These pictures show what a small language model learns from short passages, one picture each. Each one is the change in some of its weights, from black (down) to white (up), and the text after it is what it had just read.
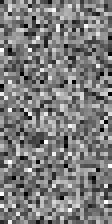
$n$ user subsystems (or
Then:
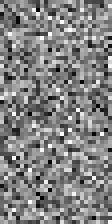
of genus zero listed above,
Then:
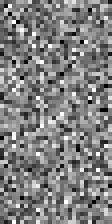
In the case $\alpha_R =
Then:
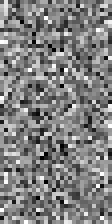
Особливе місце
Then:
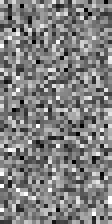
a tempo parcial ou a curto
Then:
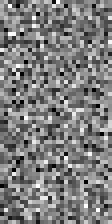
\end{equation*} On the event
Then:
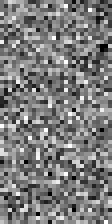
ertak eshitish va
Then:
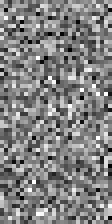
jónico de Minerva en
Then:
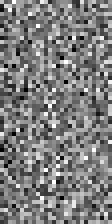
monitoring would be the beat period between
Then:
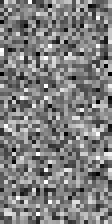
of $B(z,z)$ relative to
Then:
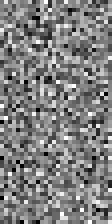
$ \cite{susy} then for
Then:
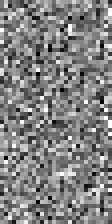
и скорость налива
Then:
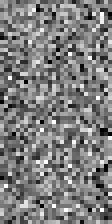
called the \emph{tail with
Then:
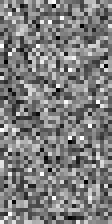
$v,$ for example when the graph
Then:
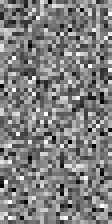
rules of quantum physics here say that the
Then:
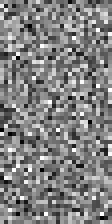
This concludes the discussion of
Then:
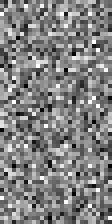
y necesitadas de construir su
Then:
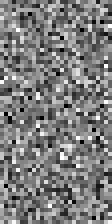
axloqiy kompaslarni va
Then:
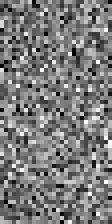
a linear combination of nodal basis
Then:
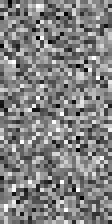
be proved by contradiction. We assume
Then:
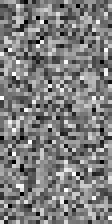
na fala a seguir:
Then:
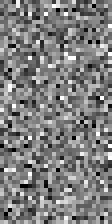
parameter $\Delta_{i j}(\tau)$ to
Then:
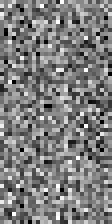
Finite Abelian Group}
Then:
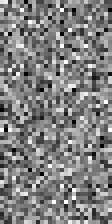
С течением времени
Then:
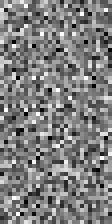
\eqref{der}. We immediately
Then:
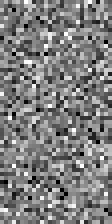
L$, with $\ell=L$ denoting
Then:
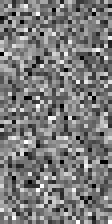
ularni ta‘lim muassasining
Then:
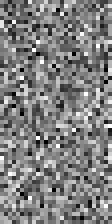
$\bar{t}$ is the restriction of the
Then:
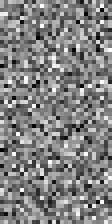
this section we use Dubrovin's
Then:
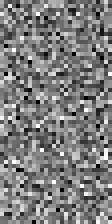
jismoniy mehnat orqali
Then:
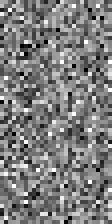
del tiempo de la acción,
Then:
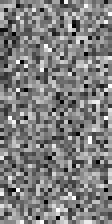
in a complete set of spatial mode
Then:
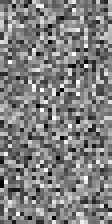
In order to minimize the contribution from the
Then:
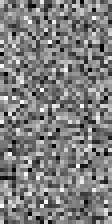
Le Guin, Lloyd
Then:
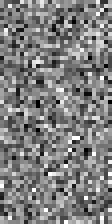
construct the multisimplicial model and show that
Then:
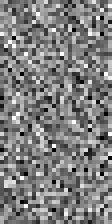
is continuous. Thus, in this case, the
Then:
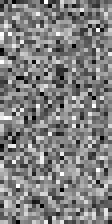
training program using virtual reality
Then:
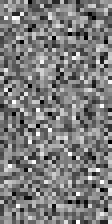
the initial condition correctly for larger
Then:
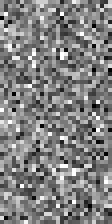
the global affine transformation $f$ is
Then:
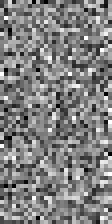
the presence -or absence- of a
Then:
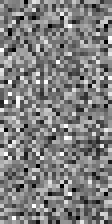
\noindent \textit{Proof of
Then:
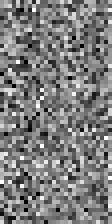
Journal of Law, Finance and
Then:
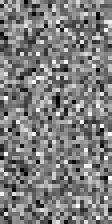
from the periodogram of the network's data
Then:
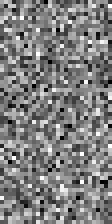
clouds of ultralight
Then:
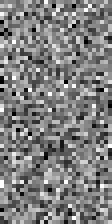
вентиляции легких
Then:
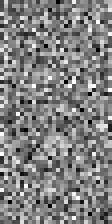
del dispositivo y el emocional
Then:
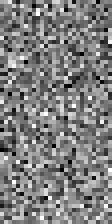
of rank $d$. Then there exists a
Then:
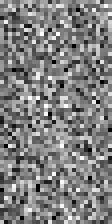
for multiplicity. There are many
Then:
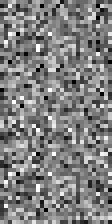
Acad. Sci. Fenn. Math.
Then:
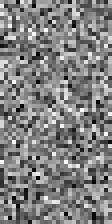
an ideal and let $0\ne
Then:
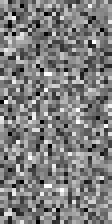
Cu, Zn, Y and Zr
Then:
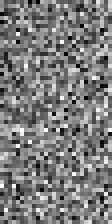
0.94 on the prostate
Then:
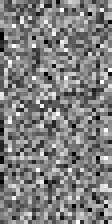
i.f.n. dotsent
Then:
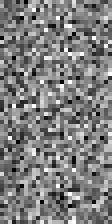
= \sigma_3 \partial^2
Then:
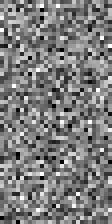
Её необходимо
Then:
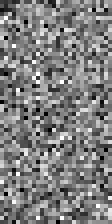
more gradually while the odd modes
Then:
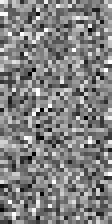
presenciales no lo eran. Los
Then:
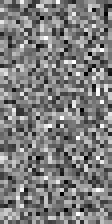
tilini mukammal
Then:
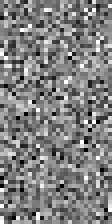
these constants are important in the proof of
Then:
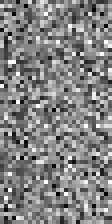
that \begin{equation}\label{sec
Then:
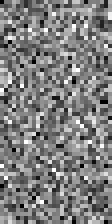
set, and let $\Hc$ be a
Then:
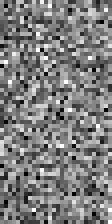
loop approximation \cite{bpft}.
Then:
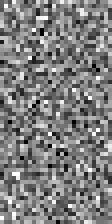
talabchan shogird,
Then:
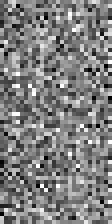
the transformation of the distribution function at
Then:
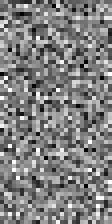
y ya el legislador
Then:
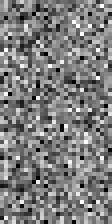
та іншими діячами
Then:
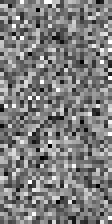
всі скарги,
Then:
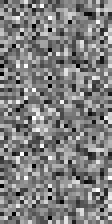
and allocate this evenly across all
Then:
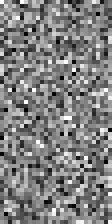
thought of as being ``generated
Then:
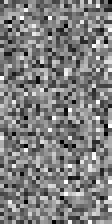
can see this with the aid of a very
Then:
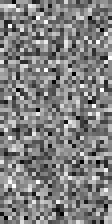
out this procedure, we consider the space-like
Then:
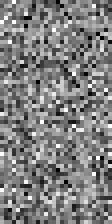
is denoted $\boldsymbol{\Xi} =
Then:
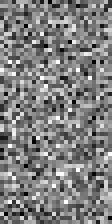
means that as size disparity among the
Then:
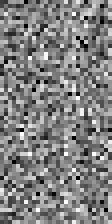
Now let $\Gc(m)$ denote
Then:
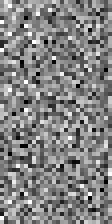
criança, a necessidade por
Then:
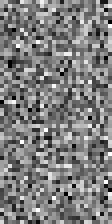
report the same threat, it is more
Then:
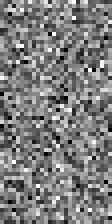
which is neither $\phi$-symmetric
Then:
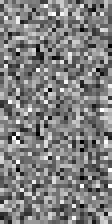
*La mente del estratega*.
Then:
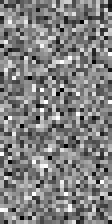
the usual gravitational contribution of
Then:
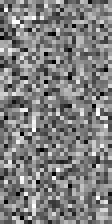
E., Berdiev J.
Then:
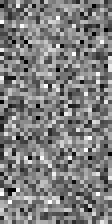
of the nominal error of an
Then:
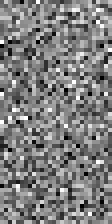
surge la dialéctica de la
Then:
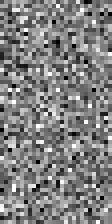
through the matching procedure. Finally, as
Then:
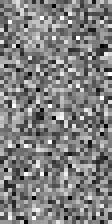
seconda è iscritta
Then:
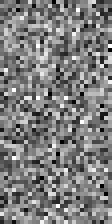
the shapes of particle spectra.
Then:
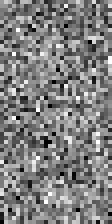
a positive sequence $\{a_n\}$ which is
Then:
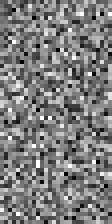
normal }$\ast$\textit{-homomorphism
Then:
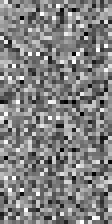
models proposed so far to generate
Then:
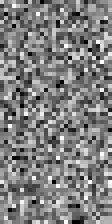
for 2 factor multiples },
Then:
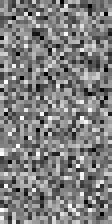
guruhida o'smir
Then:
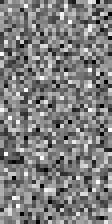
\item[\it{ii.}] the case
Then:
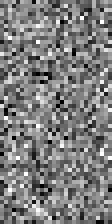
the original crystalline
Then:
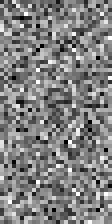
digunakan uji Independent
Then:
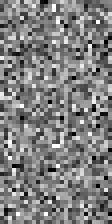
teórico e objeto de
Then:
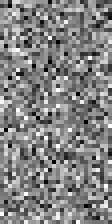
сформувався новий
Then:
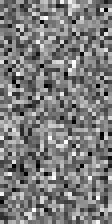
the equivalence class of $a$. The set
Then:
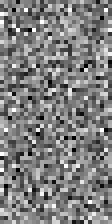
- Xorazm vohasida
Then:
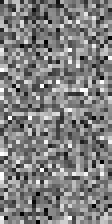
cu anumiți factori
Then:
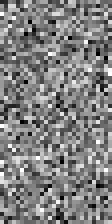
the reinforcement learning
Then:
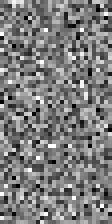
For finding the symmetry group $G$
